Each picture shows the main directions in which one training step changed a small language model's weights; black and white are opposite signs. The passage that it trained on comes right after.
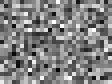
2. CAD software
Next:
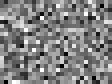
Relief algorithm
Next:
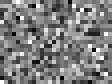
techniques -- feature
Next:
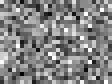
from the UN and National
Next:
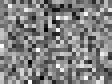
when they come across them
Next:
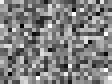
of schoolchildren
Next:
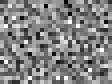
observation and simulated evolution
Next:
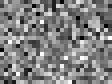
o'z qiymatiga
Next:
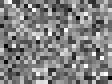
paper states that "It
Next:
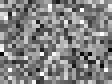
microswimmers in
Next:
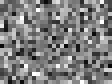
comments on this when presenting our
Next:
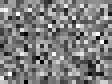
the selected doses.
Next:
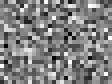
2 or 3. At least
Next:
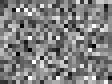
in this manner significantly
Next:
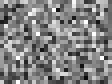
α -elasticity is
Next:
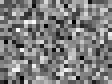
Huge \hi
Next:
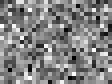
write \begin{equation}
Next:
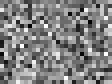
maior população
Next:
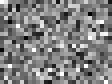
Nostandart vazifalar
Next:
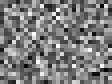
Mathematical and Physical
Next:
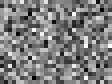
of Mars, and discuss the
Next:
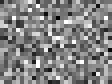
the endplates. The
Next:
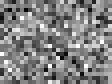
her girl squad
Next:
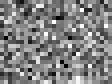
Moreover, we calculate the
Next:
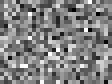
the water to evaporate
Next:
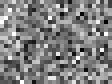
be an overestimation, and
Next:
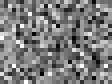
accuracy and verify the
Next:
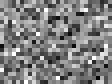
in-plane bismuth
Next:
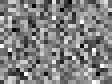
making problem and then we give
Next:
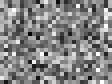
the elliptic projection
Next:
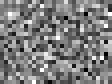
with a width comparable to the
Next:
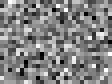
чунки бу
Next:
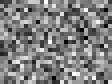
atmospheric gas
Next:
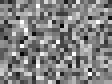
benchmarks is to measure
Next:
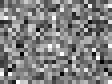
ecosystem of complementary
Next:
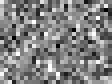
questions and measures for
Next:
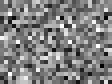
the charge accumulated on
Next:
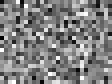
leverage audio
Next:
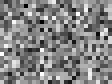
local patterns. As shown
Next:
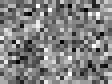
los habitantes del
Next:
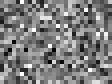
optics and photonics,
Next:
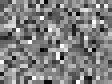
active stresses of
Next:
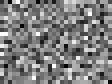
A1...A4 del tercer
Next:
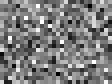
- Position size
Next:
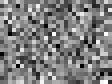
established, at this
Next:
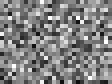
around the corners of the
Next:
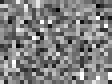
obiectiv prin
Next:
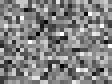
verificar em *R7*
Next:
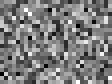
cluster index from 0
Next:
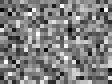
not precisely maintained
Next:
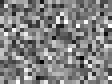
consolida, sob a
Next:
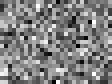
comparative purposes. The
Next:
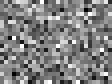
generally the same inspite of
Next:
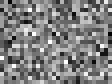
operations are the same, where
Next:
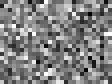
visualize the data, including
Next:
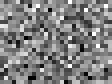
in the first term of Eq.
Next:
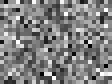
individual couplings, the
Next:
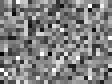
serbaguna, area
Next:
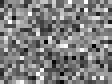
ends. This is because
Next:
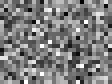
(Figure 2c), the
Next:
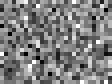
serait plus Tableau
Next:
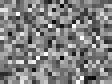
the limited range of
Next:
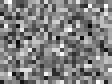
in the steel at moment
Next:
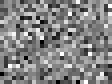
las autoridades educativas
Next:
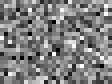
in both slope
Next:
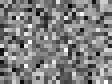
by Monte Carlo
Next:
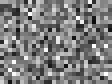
power scan shows that at least
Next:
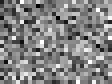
Eq. (3) it can
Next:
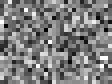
ijodiy merosida
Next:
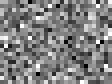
the Se and K sites
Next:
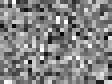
migrated, but also
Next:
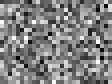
by many challenges
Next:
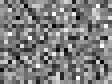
connected and data can be
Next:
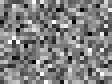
effects, thereby
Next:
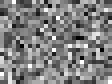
neck tumors and forms
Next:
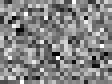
school provides for the
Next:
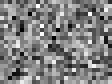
e ao saneamento
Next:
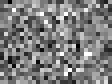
The load $\xi_L$
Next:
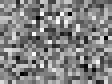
y adolescentes y
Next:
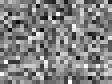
Mechanisms} To
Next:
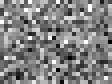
equal to or greater than
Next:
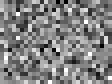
of the world order has been
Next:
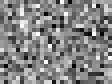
Dazu gehören
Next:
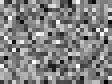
penetrate the
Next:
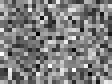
reasons could not visit the
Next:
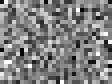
tuzildi (hozir
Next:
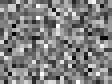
study, sentences and
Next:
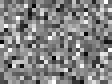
both of the WDs are
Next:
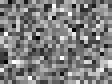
true human dialogue
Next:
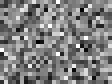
lack of awareness
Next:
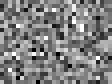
of ownership of
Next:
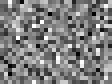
and balsams. The
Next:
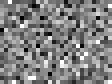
j'avoue que moi
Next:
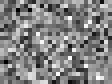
volume and radicality
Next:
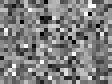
firing positions of
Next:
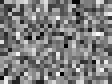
blood pressure of 90
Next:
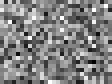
in English without
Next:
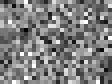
preprocessing is an
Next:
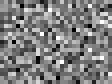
which takes a label from
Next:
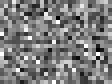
dans l'administration
